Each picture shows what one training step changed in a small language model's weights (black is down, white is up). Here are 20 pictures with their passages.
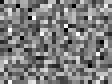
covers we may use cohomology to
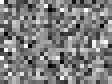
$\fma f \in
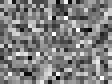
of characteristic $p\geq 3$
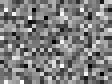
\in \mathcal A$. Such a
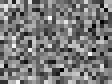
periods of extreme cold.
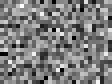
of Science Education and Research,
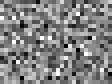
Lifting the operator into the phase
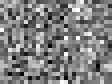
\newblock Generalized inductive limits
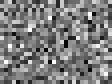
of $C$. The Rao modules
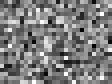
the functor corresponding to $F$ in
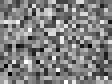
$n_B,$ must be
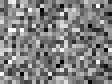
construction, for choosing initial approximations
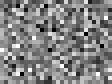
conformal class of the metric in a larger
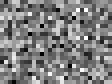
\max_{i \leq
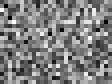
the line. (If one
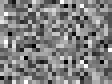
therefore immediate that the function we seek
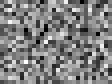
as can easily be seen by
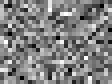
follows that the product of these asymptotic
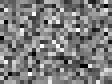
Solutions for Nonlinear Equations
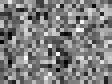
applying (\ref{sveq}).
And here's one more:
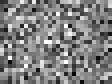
system security at minimal cost.
